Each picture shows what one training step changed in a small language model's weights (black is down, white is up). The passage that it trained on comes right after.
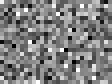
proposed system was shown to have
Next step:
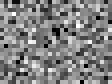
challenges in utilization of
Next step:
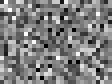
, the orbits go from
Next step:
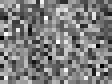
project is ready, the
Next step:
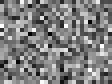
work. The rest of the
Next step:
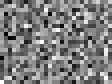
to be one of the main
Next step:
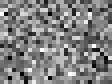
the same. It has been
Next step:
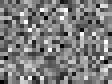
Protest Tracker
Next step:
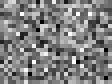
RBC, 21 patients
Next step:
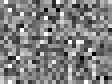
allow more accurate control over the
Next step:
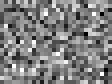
the problems that fall under
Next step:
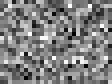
scheme for varied
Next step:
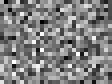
sees wide applications in
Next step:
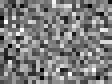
and creating inclusive
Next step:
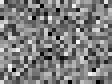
really well and I would be
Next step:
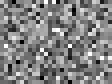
model, namely direct
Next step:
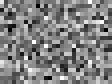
also significant in the Indian context
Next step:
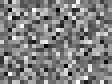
and its equivalent
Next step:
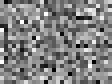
Compliance with European
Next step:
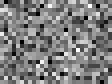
ontology facilitates
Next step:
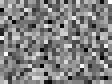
of 4 and 2 were considered as
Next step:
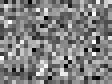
my spellings are like
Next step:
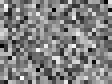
but also on their social,
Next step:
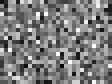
present study, a total of
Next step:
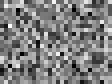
for each type of network,
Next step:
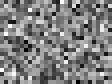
important shelter for many
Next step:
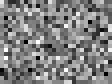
migration, where the
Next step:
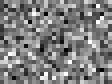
oxide film. The
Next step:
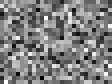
training set, 40 different
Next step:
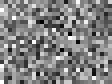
from the Jews in
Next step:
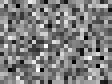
used as first set in long term
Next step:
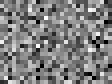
students by clicking on
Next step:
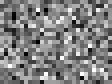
tablet. Over
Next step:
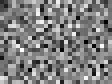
level, the diagram should
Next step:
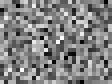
is regarded as the
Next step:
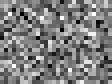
2020a). Besides local
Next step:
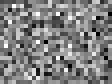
importance that the senses will
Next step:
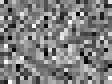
for accreditations, which
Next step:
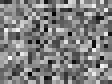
factors such as the amount of
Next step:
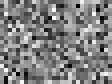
was encouraged to
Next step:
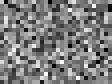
sea level. The well is
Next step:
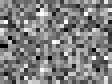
investments are important, but
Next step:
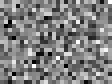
of the mental event
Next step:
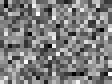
Discussion of
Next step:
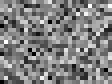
TRK. stands for
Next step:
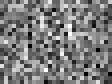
at 251 nm using
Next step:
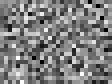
also a noticeable amount
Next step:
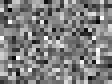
specialist high memory
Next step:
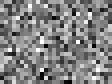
the replacement of
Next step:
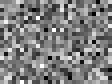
of immunological changes associated
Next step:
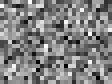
Logical Form,
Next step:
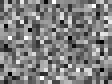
of the current floor and
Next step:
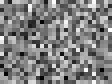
of the studied oils
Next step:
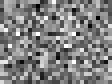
concept of MVC
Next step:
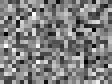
as new algorithms, data
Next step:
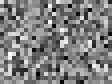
thus the one producing the
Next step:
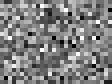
including Kibena.
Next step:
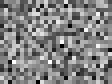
formation by oxidative
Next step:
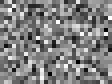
clear-cut site
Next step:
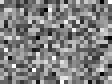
of 18th century in
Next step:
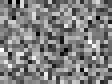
liver bed. The
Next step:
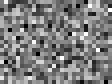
in the Ingulets
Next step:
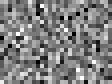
and projections of the
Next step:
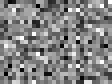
Furthermore, in
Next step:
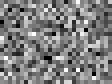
from the Irish component
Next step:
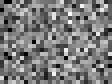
Trauma Resusc
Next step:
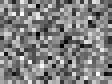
drivers of change and their
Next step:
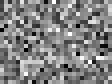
of micromechanical models for
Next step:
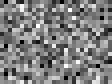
Tassawuf as
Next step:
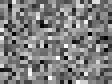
shape to individuals'
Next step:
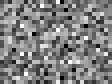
gene and a functional
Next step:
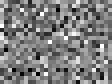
and annotation, W.
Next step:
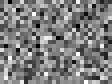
in zone hazard risk
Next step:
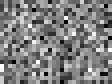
z as inputs. The
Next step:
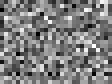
In view of the serious
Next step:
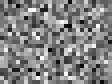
moiety, a linking
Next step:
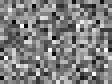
state of well-being
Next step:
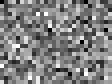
has aimed to study what are
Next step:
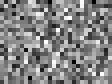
OTM programme should be
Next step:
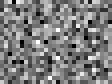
hypothesis that
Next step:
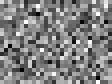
the left and partly
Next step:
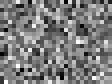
Processed data, 2026
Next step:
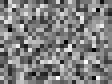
through perceived competence
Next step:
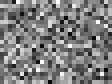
lost due to biological and
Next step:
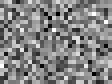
of the second layer (Fig
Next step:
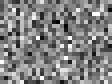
free time in educational
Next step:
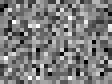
emphasis on the
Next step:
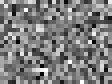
world can be known in
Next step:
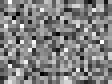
the brown residue
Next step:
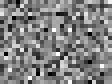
of which is to identify the
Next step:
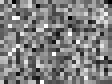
raw water samples came from
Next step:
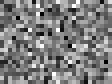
and without metal ion)
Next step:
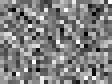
2020). We focus on the relationship
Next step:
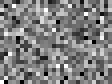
for all rows of the
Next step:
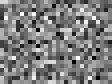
In the four categories,
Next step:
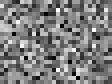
trajectory intersection
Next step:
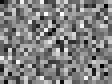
study, the TF and
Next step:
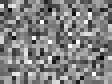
the surface chemistry of
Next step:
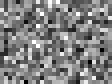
The impacted left
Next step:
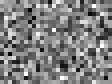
Boys performed significantly
